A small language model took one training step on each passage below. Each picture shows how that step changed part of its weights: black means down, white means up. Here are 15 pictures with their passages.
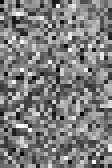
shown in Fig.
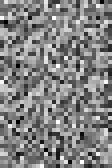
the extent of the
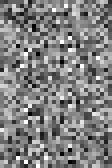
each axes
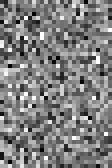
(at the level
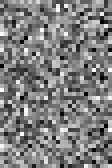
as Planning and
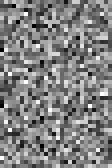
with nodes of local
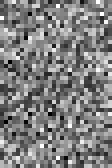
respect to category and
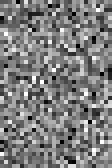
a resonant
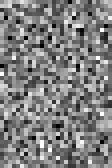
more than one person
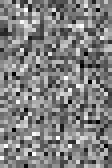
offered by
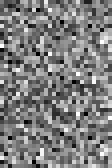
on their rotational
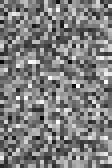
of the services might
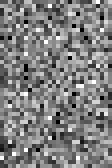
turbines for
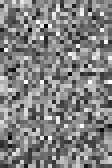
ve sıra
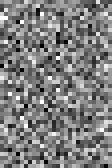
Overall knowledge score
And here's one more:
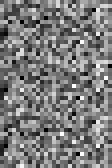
МРТ в
